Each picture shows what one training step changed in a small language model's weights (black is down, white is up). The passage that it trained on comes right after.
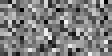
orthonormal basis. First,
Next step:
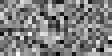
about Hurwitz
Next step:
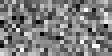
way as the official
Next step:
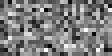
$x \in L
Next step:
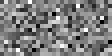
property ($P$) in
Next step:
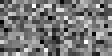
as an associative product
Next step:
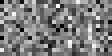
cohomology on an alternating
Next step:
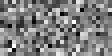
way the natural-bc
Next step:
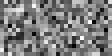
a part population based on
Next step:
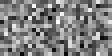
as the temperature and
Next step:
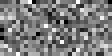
strategy (as in
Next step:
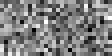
who also made a second
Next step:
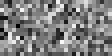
already been included in the
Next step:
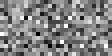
to the system of
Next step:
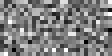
We validate the proposed
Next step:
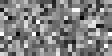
for $u\in
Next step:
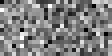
*Class Power
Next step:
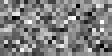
projects. Why using
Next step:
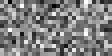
finite, but also
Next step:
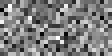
needs to develop skills in
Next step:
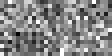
from hit to
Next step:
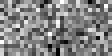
in social and news
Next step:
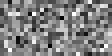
$\rho$ gives rise
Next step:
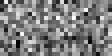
some authorities through
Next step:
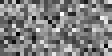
symbol period is given by
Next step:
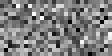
we construct for ${\bf
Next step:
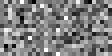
same argument doesn't
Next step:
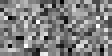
for $m$
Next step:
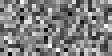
ownership may not affect
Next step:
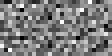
smaller. This is where
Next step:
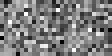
If that's like
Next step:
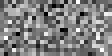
its focus on online data
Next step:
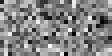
between musical elements at
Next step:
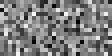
based on some specific questions
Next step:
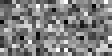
Formal Analysis:
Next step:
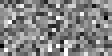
tissue fills the
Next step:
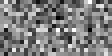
excitation signal, and
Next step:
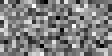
excessive screen
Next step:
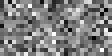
this case, we get
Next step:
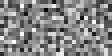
to the html
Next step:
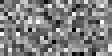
of polydispersity
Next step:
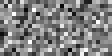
extradition has been
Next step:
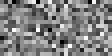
hand, one cannot replace
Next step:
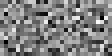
duplication mechanism of an
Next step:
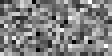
which means it describes what
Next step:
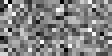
been carried out, it
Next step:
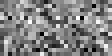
of a large class of
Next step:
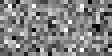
intense involvement with
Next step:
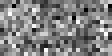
special termination and apply
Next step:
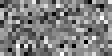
Model) This section analyses
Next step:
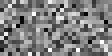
methods suggesting that
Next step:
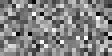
we have the required
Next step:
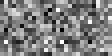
the estimated regression coefficients of
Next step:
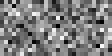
this kernel. Additionally,
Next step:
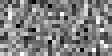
technology also continues to
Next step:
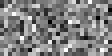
be metabolized.
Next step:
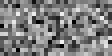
guarantee a solution.
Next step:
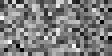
local coordinate rotation transformation,
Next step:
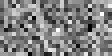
the bounds are global as
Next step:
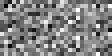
greatest common divisors
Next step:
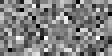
points in $P$
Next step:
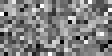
ends. The above calculation
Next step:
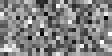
into the disapproving
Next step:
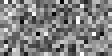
existence and uniqueness of solutions
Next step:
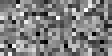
lots of minimal
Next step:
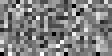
molten salt
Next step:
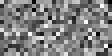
\right. \] we
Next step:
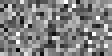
did not expose any
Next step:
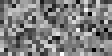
the job, who report
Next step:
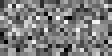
discipline); by
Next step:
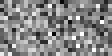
in some problems of modern
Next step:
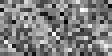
on the quality of
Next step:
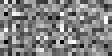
transfer coefficient predicted by
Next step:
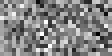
homotopy and by a
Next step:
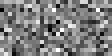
\sup \{ \min
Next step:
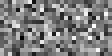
\ \ height}
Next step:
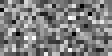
on two real data
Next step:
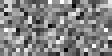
able to analyze water flow
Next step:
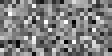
heard about the
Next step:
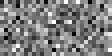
nanoparticles CH
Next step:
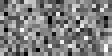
by the simple shape of
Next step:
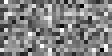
establishes the adaptivity
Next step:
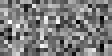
/ \plot
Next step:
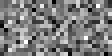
6.5 In table
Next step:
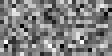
the constraint matrix. In
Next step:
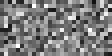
globular cluster
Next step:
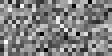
box at a time.
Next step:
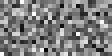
see independent peer
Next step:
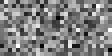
vocabularies used across
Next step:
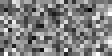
\thanks{This paper
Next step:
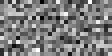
load tests, at
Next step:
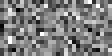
cases, even though
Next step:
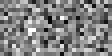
of regularization algorithms is still
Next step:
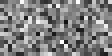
of the variable was
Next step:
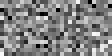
% of the world's
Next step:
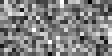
increased and these values
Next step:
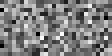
on $\Omega$
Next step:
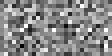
forests were analysed
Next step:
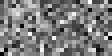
the chromotropic
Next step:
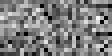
and its integration into
